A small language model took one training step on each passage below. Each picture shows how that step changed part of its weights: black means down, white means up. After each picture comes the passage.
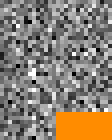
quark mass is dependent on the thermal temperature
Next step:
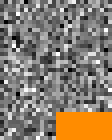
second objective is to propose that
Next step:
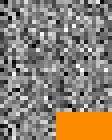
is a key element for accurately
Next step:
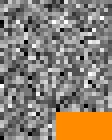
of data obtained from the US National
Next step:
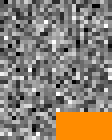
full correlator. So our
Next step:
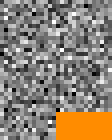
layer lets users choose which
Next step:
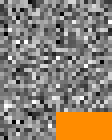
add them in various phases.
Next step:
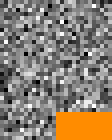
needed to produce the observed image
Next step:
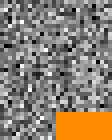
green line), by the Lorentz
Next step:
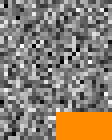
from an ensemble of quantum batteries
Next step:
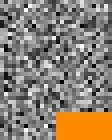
for baryons, while it is about
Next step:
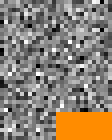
that going forward, the community
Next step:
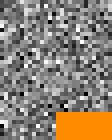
A_n]$. We set $A_n
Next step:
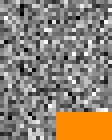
predicted beam subset is the main subject of
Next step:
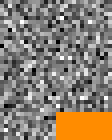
interpreted as the signature of strong
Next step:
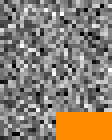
are its simplicity and finite state space but
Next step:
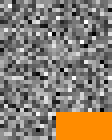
researchers Sou-Cheng
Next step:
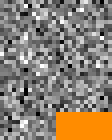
have attracted significant attention both for
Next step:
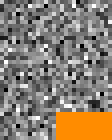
thin silicon layers have a
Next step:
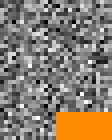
and, particulary, of currents and
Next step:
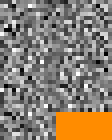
\end{table} The predicted values of
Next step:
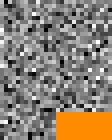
dt'.$$ After that the order of
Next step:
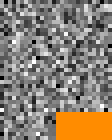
a mismatch between the fitted
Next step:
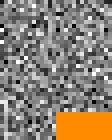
*0°* with respect to the surface
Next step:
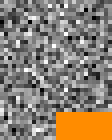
twisted Annulus diagram
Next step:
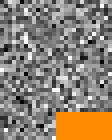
obvious advantages in semantic
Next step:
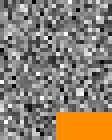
within an unrestricted supply of
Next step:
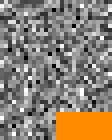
it does occur in Bjorken
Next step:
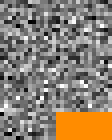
into two equal-powered
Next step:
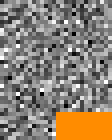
in the phonon population followed by
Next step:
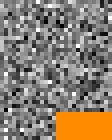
use of the transfer matrix of the
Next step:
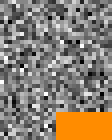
the superb sensitivity and spatial
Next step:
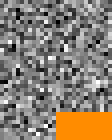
for the future either to
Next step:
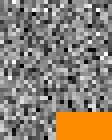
theory with $N$ units of flux and
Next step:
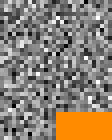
of the static and fluctuating
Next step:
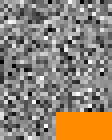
their outcomes with the X90 estimation
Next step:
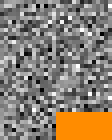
space for joint conditioning. In addition to
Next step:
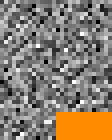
limits} \author{Paul
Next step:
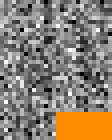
range of fluid viscosities and
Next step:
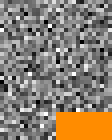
pole}. We exploit this possibility
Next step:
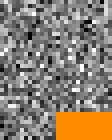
corresponding to the x-coordinate
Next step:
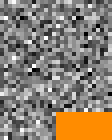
explosion by subtracting the
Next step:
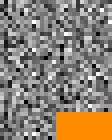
particle remains in orbit for each initial
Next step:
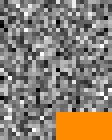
that have such different $k$-dependence in the
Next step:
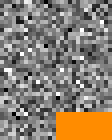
\label{thm:minimality} The
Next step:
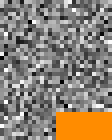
localization. One way to see this is
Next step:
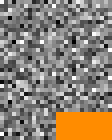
focus on scenarios involving
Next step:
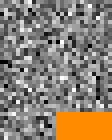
2008), we note that the age of
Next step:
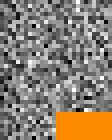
\end{equation} or, equivalently
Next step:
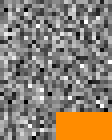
order TE-like band together with
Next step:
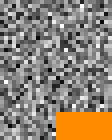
be thought of as free and
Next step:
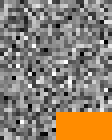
inertial and gravitational masses of a
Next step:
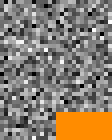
control of project duration, as well
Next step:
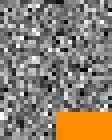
phase, there was no further improvement.
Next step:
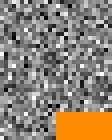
\theta \leq 180^\circ$. The
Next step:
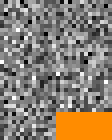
times for a given value of $m$.
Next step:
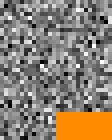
any nontrivial dependence on $\g$
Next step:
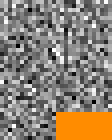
Research Consortium for the
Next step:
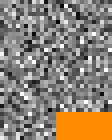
extracted by accurately measuring the
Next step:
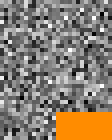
rear and front ships, and
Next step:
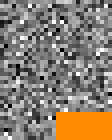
certainly points to an intrinsic
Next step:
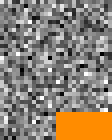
to generate video description.
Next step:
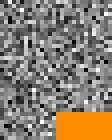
fundamentally altered: in
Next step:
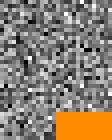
LMC novae in our sample.
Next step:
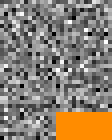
sinusoidal input describing function
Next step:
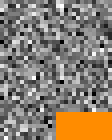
1b. The surface brightness distribution of
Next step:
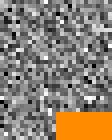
the state according to their frequency correlation.
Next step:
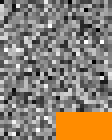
shaded region represents the side end
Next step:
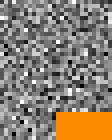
extends the capabilities of foundational
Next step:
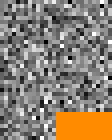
highest within the 5x5 area when the
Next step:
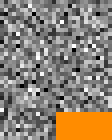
extinction, so that the large
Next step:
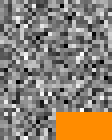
Schwarzschild black
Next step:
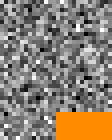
binary relay trees, where each
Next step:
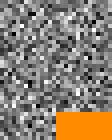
and only if \(\boxminus s
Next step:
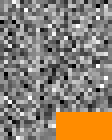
band. This is the upper limit for the
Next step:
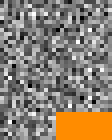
room temperature. The elemental analysis was
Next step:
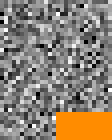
the fermion propagator in terms of
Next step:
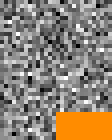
We show that the statistics of the density
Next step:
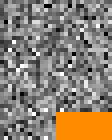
run and then for the combined data set for
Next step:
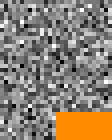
ratio of this branching factions for
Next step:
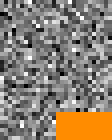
1) a beamline not requiring a
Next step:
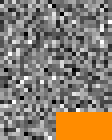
researchers to conduct large scale
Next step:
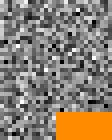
the charge transfer from dopants of
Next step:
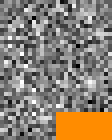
The scale generated in the hidden
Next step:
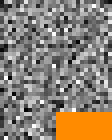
may only scatter in the lightest
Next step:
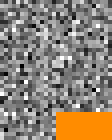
or the measurement methods. Finally,
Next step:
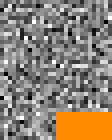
velocity away from the Dirac
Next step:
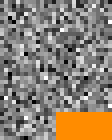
throughout the paper we will use
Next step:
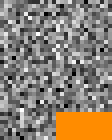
originally contoured. This introduces
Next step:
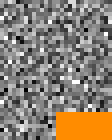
simpler. For any given value of
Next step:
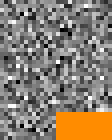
\end{table} \begin{table}
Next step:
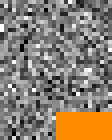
existence of a shallow bound state
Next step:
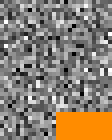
competition relationship between
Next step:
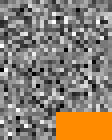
in our sample, we exclude galaxies from our
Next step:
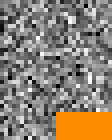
and it gives the same results in the same
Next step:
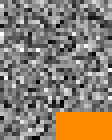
supported by the Deutsche
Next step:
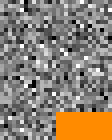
ZFC-dependencies of
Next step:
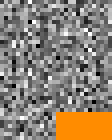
estimates for BNV $D$ and
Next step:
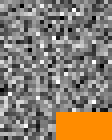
a thermal jump of greater
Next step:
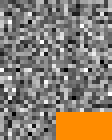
(IOP, AIP),
